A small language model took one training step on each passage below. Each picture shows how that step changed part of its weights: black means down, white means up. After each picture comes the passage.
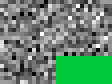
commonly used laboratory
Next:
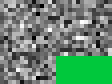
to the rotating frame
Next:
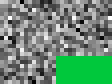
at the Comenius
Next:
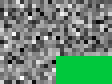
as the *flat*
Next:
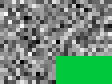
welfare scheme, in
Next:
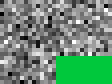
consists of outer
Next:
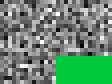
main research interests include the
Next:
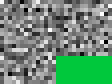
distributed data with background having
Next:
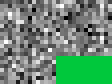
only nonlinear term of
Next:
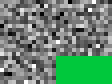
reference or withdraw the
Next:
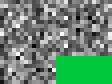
\end{figure} The
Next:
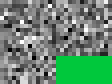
daily throughout the
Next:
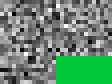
high water flow (Fig.
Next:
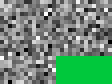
light profilometer,
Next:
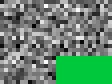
the MSE of this
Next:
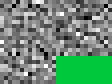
step is highly dependent on
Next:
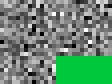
unaffected. On the
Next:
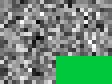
mindsets over multiple
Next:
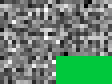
support. This research has been
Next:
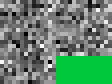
quantum. The total magnetic flux
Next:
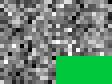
processes of self-change of
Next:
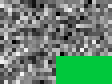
78 patients. The mean
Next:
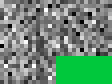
*How does your
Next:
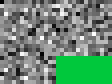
as well. ECI
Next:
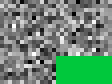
a higher score in the control
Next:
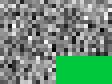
a normal behaviour at
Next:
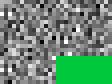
the images and some external potential
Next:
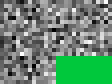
hybridized with
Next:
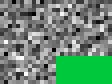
as $\partial_A
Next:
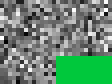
ionised interstellar
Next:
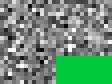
developed to extract the emission
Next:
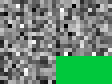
in France compared to
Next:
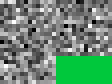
coordinates. In particular,
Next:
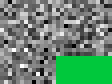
deficiencies of the
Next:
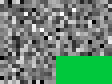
panel): $p_{\mathrm
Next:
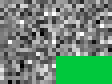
elastic element with simple
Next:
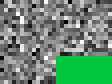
involvement of student
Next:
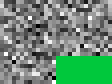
were examined for accuracy,
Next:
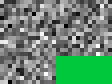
of times---but
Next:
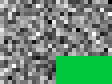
my eye ran
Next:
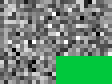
inside the structure. The
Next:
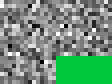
envelope (see
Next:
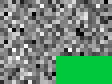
cultured pond fish
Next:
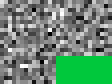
he acted as the
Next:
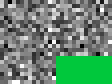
our 197 measurements.
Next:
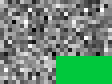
The products are ready -
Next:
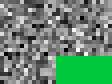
are compared. The fusion
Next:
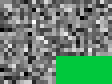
point. Then, the model
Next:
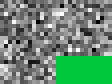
evaluates functions more often than
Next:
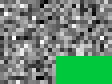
in Libya as
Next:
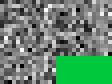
through physical and statistical approaches.
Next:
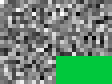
as depicted in
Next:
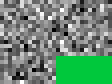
in Fig.~2. A
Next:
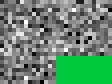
biosynthesis and
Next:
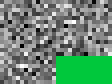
importance of restoring the gauge
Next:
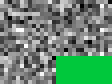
of $\omega$. Now
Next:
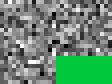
the Gulf of
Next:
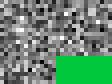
where $\mathcal{B}$
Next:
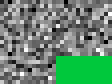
100 keV ones, where
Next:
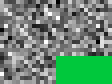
were not parallel but it was
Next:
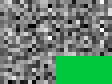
mobility and connectivity
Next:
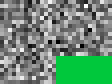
corresponding target densities. On
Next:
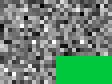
the efficiency, safety,
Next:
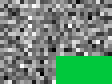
a look at the
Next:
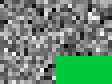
and scaling up of
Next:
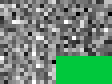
permission model changes by cloud
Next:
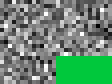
These missions not only
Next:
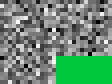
It can be described as a
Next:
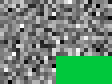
it to a quality new
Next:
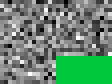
ASR measures for the
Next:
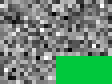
house of the region
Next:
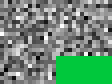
The boxes denote
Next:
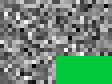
density in pure water.}
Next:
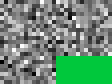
at Trichandra
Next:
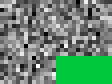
properties, the normalized components
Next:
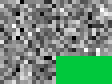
had a pint; the
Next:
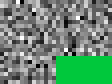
the graphene
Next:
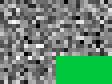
cost function for the hollow
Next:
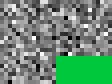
skills in using technology or
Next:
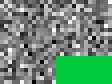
the dynamics described in the main
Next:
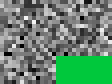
quality. This means that teaching
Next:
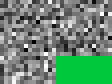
In temperature-driven
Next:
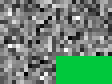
& Toxicology,
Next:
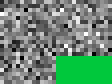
in 3D printed
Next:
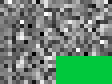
assignment of the electron
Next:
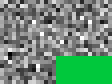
states that demand a
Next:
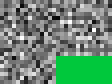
the prescribed
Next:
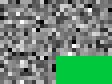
or a Doppler
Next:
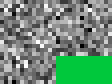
at very short distances.
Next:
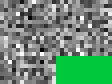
differences in the underlying
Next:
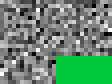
constraints arising from what
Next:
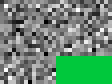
the dynamics of biotic
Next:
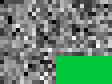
arrangement, subject
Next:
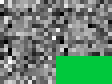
be allopatric with
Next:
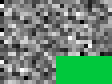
EEG signals
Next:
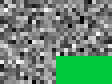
is broken.
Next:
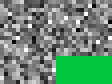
40mm are higher than those
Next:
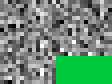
and consistent reporting over
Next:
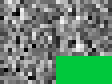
vitamin B12
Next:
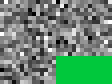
only. We knew that
